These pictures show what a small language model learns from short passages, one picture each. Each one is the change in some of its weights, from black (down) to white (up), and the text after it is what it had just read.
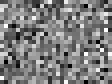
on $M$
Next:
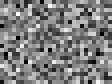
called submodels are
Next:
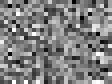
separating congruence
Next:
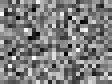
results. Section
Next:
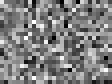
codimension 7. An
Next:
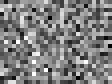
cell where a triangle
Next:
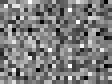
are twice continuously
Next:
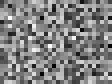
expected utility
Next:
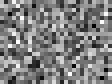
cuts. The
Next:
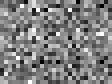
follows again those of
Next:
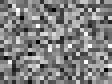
orbit induced by our
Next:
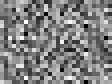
From the above,
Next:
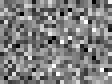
Choose the unit
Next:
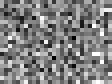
potential for PV
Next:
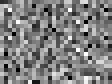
if it is a
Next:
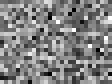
a handful of
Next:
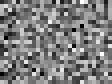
lemma, we define
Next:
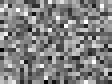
$\lfloor x
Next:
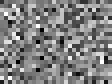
spectrum subspace of
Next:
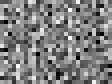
has a trivial
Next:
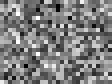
vectors, and the
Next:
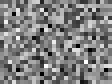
rule of type
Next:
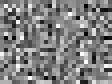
degrees of the associated
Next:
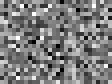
since $\left\|
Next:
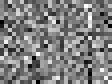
symmetric group. As
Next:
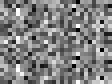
singular or degenerate Einstein
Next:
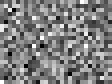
regime, the
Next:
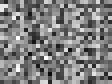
and with $\lceil
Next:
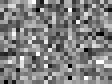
problem is that of
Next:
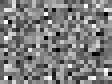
techniques based on sparse
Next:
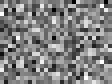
review some properties of
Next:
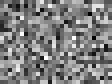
and this quasilinear
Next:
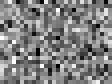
(or equivalently,
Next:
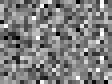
$X$. Suppose
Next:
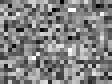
is not hard
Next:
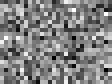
extended in several
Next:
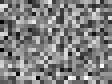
that $\rho
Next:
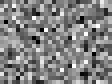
the right [or
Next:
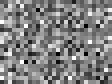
this implies that for
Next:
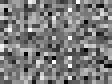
is a Phan
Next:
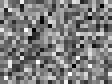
initial conditions. Note
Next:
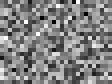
proof, see,
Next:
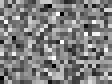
By {\bf
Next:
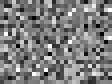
finite alphabet
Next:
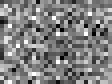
this configuration occurs for
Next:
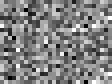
general, the answer
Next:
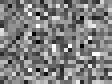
complete spacelike surfaces
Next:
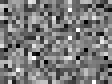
is a finite
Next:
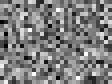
$f$ has
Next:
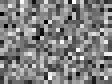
argument to that of
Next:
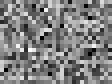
\noindent {\bf
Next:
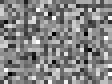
a canonical isomorphism
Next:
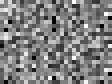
where we used that
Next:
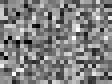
with a bilinear form
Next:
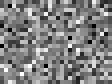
dimension three case established
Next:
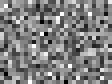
$c$ are
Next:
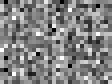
basket with
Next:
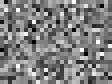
account. We assume
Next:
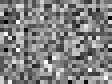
the definition of the
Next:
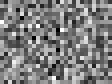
1} A pair
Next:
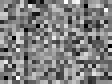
the natural projection
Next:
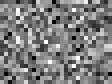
dual pairs, since
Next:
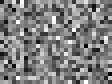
the following definitions and
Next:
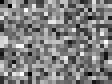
branch point at
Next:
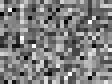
S$, where
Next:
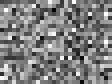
enough to guarantee our
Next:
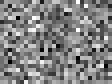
scripts are
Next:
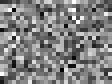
up to an
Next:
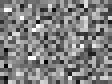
rotations is
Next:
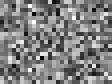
in ${\cal
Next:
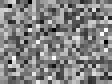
values given in
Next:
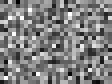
on mean estimation and
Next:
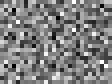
satisfies the following properties
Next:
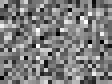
G$. This determines
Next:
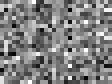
is of class
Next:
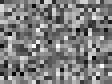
u$ for some
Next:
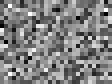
inspiration and
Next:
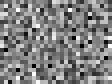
counting the degree
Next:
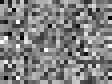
the existence of least
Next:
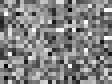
is shown that the
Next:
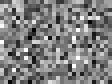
of the proof.
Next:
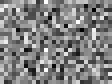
of some level 2
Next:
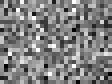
certain mild conditions this
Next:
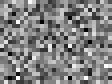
transpositions are given
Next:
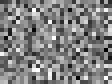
as the expression for
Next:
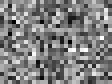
are distance $\leq
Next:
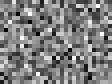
1-form on
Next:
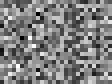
whereas corner
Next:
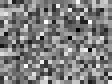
K$. As already
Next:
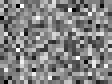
the bilinear terms that
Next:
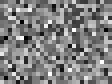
suffices to establish the
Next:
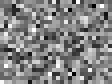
will contradict the
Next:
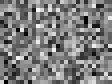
PSO theoretical
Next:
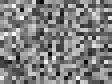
of subgraphs
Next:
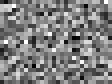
to their parent
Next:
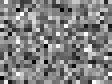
uniform morphism $h
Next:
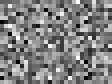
simple eigenvalue with a
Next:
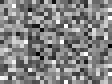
a positive function),
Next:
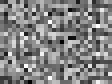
data vector y in
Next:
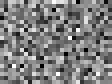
be approximated with points
